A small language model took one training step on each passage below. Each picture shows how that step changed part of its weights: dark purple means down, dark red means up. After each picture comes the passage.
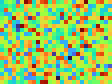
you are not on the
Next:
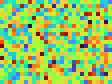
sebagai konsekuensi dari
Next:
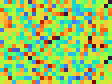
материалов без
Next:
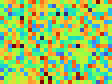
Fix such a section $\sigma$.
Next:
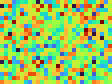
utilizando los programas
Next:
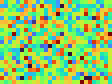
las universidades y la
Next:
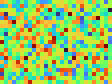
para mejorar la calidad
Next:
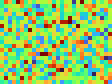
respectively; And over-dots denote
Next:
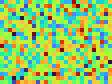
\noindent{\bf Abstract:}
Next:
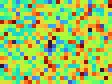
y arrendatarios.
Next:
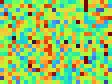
follows: \begin{eqnarray}
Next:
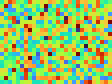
typically encountered cases where
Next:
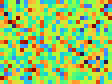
arzigulik yirik
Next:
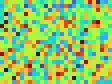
bo'yin tovlash
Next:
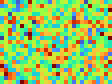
the impact of these changes
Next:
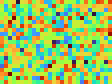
over $Y$, with $\partial
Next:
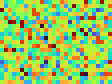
regularization techniques. The results
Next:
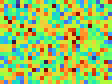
by many authors. We
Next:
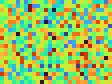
le ratio dette sur
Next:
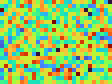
polygon having the vertices at
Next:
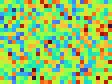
is the solution of the linear system
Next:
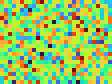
referencia no es casual... En
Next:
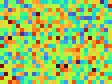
metodlar bilan boyitish
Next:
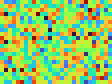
L. V., Salata,
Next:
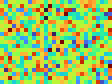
и его плавная
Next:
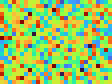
ta'lim oddiy bilim
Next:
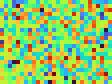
segundo a Norma
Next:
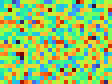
yechim topa bilish
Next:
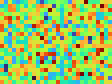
da me e da qualsiasi
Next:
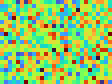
is weakly null or
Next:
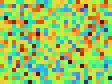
regiões tropicais
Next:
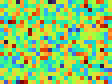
split, but need not to, into
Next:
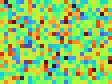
differently. I am grateful
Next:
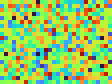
suas discussões no
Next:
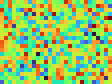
на экране в
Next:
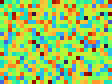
satisfies (ii), and so it is
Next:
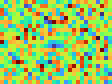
M., & Michael,
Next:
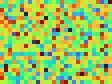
та показниками
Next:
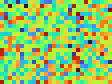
e visões de futuro.
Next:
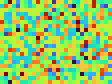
uning nazoratida
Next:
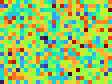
with two other test sets. Three
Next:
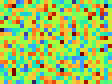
O(e^{-\lambda t})\quad
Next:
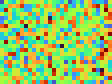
più importanti con
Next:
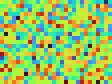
dela foi publicada
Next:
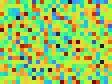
só poderia vir
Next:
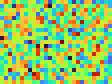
propice de transmitere a
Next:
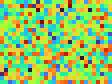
respecter et beaucoup de
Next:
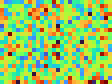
C \sum_{|\alpha|\le
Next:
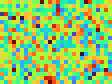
titel: "I now look
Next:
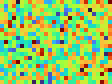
over the edges of $G$ of
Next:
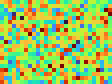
we recall some facts about the
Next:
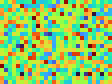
Department of Higher
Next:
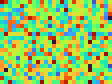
$Q_j$ containing all
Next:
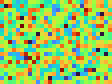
that for an element $a$ of
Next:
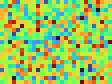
integrating in $\lambda$ from
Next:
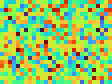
34). Tabela
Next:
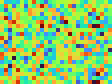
tanishadi, hamda uni
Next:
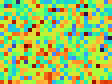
documentate le fasi
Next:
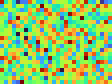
a si esa capacidad
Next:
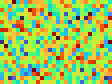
group of automorphisms of $P$
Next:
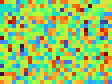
the solution}} We establish the existence of
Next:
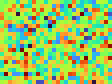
Electrical and Computer
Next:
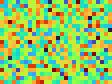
tilini oʻzlashtirish
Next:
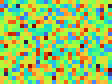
من مجموعة
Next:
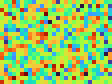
gestacional e diabetes
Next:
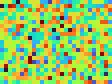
raisonnant par
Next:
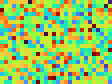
Каримов Э.,
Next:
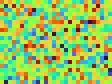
autoritarias. El
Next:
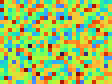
productos. Por su
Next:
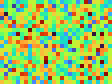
ser estimulados por processos
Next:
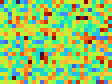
a Hilbert space
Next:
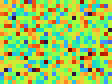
Император в
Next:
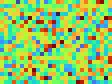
contour $E$, the function
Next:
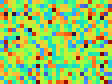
IMD использует
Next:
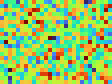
prevalência superior de
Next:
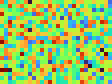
субъектов в
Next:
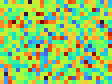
йил 14 майдаги
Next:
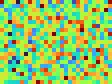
our hypotheses, canonical
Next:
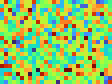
tadbirlar va
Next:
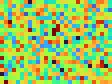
процесса, в
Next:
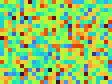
and its norm closure a ${\bf
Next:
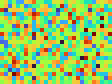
H_j$ and $k
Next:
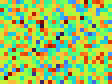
cylinder is in the ring
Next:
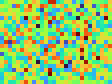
\noindent \textbf{Proposition D.}
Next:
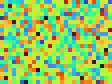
ou cor que melhor
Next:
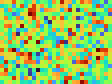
Asypmtotic Estimates
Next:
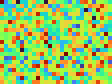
biri golubika
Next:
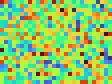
$X$ behave on its
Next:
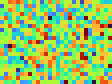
is yet to be made.
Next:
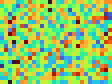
these references a gradient
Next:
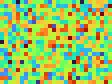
as $t\lto
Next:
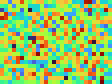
ubicación habitual
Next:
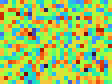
to prove this have been obtained in the
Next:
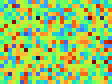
O desenvolvimento de
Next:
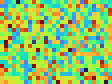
muvofiq deb
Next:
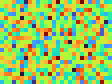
\bigskip (If the radius
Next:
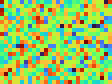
15 diferentes peças
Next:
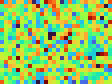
Koagulations- und
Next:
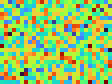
sexual orientation and
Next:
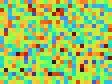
докладов. Они
